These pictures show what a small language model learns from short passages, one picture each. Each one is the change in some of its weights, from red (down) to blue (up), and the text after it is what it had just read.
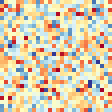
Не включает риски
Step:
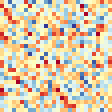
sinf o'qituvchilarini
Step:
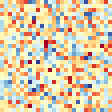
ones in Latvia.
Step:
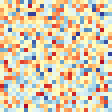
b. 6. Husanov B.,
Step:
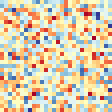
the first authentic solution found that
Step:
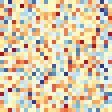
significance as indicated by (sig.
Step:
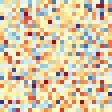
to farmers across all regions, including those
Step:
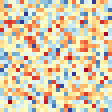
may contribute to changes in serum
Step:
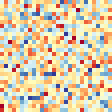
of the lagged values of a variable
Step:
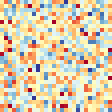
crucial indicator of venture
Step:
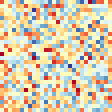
be taken, and also the amount of
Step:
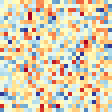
Arabica began to be cultivated
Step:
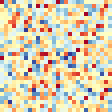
regarding infection control measures among
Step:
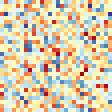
operative control of financial flows in a
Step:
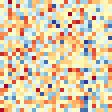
performed in meteorological stations
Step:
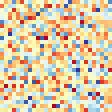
integration of theories and methodologies
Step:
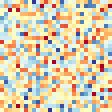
выделения из носа,
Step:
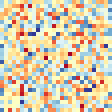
features at all layers. For example, in
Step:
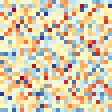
croient en la force des
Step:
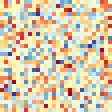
of perception. In general, the
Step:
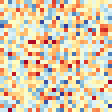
технологий. Тема 2024
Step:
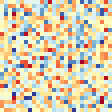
and applicable literature several criteria were
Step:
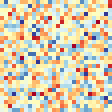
viloyati Urganch tumani
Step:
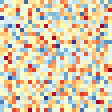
являются дефицит
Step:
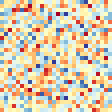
for children). Repeated use of
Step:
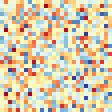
botanical routes designed to
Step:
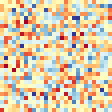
haematological and anthropometric
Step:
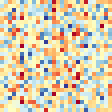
auf die Straße tanzen, in
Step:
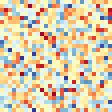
o'ziga xosligi va
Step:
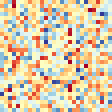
el enfoque cuantitativo como
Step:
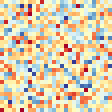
[N _f] Stiffness
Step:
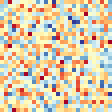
und Scheibenschlagen in
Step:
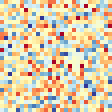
3. Кодекс этики
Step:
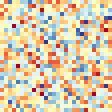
parameters for the muon RCSs for
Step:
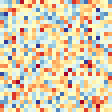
advantage gained from additional adaptation
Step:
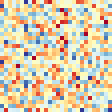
data base on available analytical computer
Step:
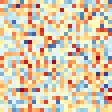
Asimismo, el proyecto de
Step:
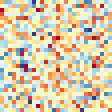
proti enaki točki kot
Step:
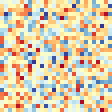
chains in accordance with hydrogen
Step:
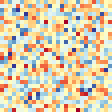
the study area was loamy clay with
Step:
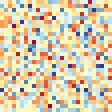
destination, the Black Ha
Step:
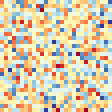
An enquiry from a local IT
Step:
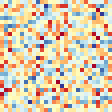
женщин с признаками
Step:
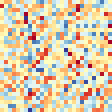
reaction mechanism. Table 3.
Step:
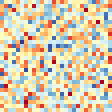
сезиларли даражада
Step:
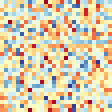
0 days MARS SAT
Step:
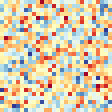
nafas yo'llaridan
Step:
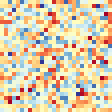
the upper bound of credit,
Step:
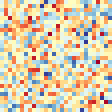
developments in smart mobile phones,
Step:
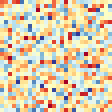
hierro, se observa que la
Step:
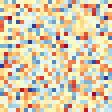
va matallarni yozib olib,
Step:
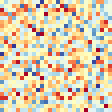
ресурсів на користь
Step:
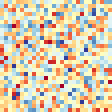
lessons. This evaluation can help the
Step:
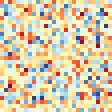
children aged 5 to 12 years old.
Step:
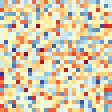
about subjects that they think should be
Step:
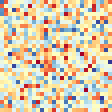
their platforms via the "Submit
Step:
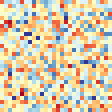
of university stadiums. This study
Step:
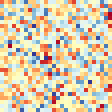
communication, and leadership. At the same
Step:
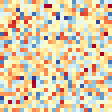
and/or deported about 60
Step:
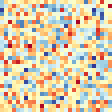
endossado To what extent would the
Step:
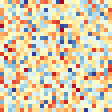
can be faced by ANN that what of
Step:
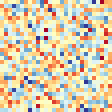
mas'uliyat ko'nikmasini
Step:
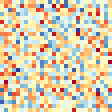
мамлакатга тизим
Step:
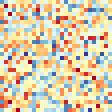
complexes have been observed in their cyclic
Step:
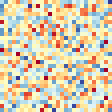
altında modelde yer alması
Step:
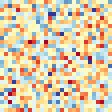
що ґрунтуються на
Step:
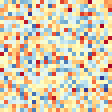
engaging students, and providing insight into
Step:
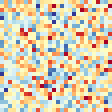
Сиёсий технологиялар
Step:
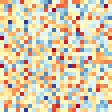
problem is that the paper only superficially
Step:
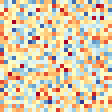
yuritishi uchun yagona
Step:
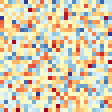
meening, dat de accountant zich
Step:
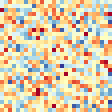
the DSC thermograms.
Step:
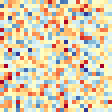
sebuah model, di mana si
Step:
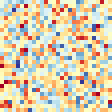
practice if host signals are not available during
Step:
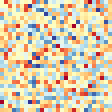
Publishers Unity P75
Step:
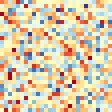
gel, then further drying and
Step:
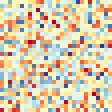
“will,” “may” and
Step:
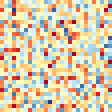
και η
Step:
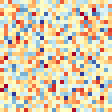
to assess the predictive power of the use of
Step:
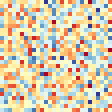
and weakest ones in studies are more
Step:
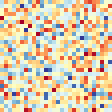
PRE genetic variability better and the
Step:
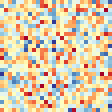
davolanish davrida mevaga
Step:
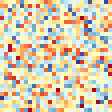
And Evaluation Of Gel
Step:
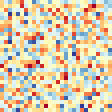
penduduk Mekah mulai
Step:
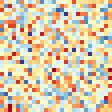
soums, and total liabilities
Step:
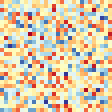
integral of the rring R on
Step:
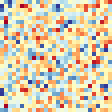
bildi va uning izidan boradi.
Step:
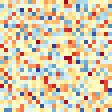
perda de controle de fluxo
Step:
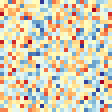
состоянию на 2018 г.
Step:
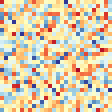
the instructors in China should consider all
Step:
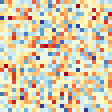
and what took place in A.D
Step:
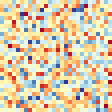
presentations of their progress. Due to
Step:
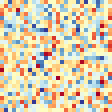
проблем, в том
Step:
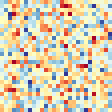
diferenciada de la experiencia de
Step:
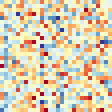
ва ҳал қилинадиган
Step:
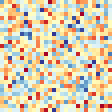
con apoyo de un tríptico
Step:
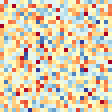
variation for different spacer length
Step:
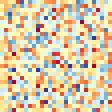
plots and the number of Red List
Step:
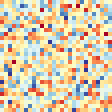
*Public Sector Marketing
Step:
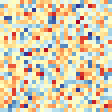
que implica la escucha
